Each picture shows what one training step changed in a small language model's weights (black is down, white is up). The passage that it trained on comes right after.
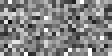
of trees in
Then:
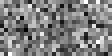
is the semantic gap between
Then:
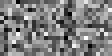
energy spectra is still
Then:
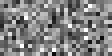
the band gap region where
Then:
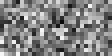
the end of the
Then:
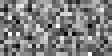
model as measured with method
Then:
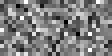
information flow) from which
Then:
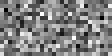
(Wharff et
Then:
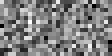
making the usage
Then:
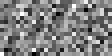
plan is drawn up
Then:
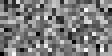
gravitational higher derivative
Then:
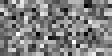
trabalho policial e os
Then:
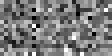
discutindo suas
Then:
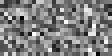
with a broadband
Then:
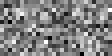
knowledge is the one with
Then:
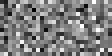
paradigma, el
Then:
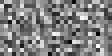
data closer to the
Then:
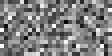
- Additivity
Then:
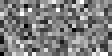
of diplomatic
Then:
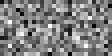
asymmetry parameters are
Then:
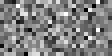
which the performance of the
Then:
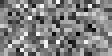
experimental and 10 in control
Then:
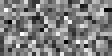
constructed from the document
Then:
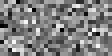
any honeypot
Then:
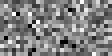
first quarter of
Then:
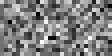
actions from the
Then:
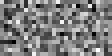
datasets. Against
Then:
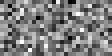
first and then increases again
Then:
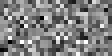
reported in the final
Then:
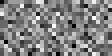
câncer de
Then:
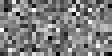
understand its surgical
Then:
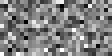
by GC-MS
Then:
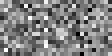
5 years in several areas
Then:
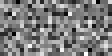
oxygen demand
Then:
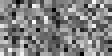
a common goal while the
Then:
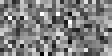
in the most central
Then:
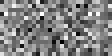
optimiser (Figure
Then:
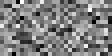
and so on, over
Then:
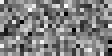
(containing the
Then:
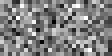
TS organised the
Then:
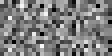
in selecting the
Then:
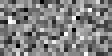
si conserva muy
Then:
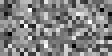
prove in general the
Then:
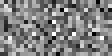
performances are rather good
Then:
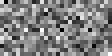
the relative strength of
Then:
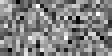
for different times after the
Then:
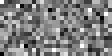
characteristics of security personnel
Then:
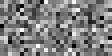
laquelle le
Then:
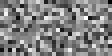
employees and the
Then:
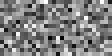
importance, but as long
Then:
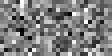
\Sigma$ on a
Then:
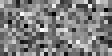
resources, the collections
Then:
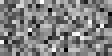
acknowledges the financial
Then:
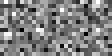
forcing from growth
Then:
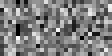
left circularly
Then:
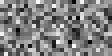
of the future.
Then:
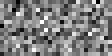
expensive side, so
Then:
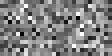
100 K and at high
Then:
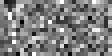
Therefore, it can be
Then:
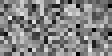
down to T =
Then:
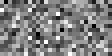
dass sich das Management fast
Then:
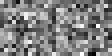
the experiments and collected
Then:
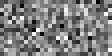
nearest nucleus
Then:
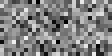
{\it this} sector
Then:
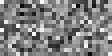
information, participants started
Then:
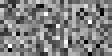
we need to start with
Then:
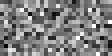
permanent and
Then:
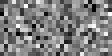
também na rede
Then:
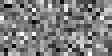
this residual hot halo
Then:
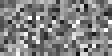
Social Capital
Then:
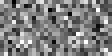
attributed to the
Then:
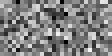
and the full mechanical
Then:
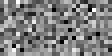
опору 9 с
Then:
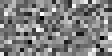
тем, что
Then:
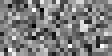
Facebook API
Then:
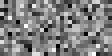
architecture as a cognitive
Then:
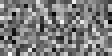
unitarity to see
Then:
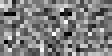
attacker knows
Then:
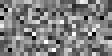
aprendizaje; calidad
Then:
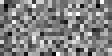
potential at its center.
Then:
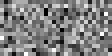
scalar $\psi$.
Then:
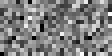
va guruh
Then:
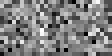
over the cells by a
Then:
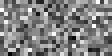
degradation of the
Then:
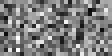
Nas fachadas
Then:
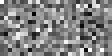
Czech Republic
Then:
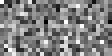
بر تم است و
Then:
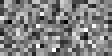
represents Jh1,
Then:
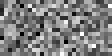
were 3 plenary
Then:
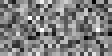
14% TOTAL
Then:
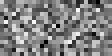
United Nations
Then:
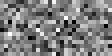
right ascension and
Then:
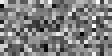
de entrevistas com
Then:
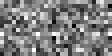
the consequences of the
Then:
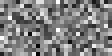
to distinguish points
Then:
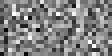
be not a scalar,
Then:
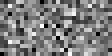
matter perturbations and radiation
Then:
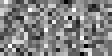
The population in this study
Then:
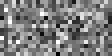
the object file corresponding
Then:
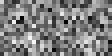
together with the the boundary
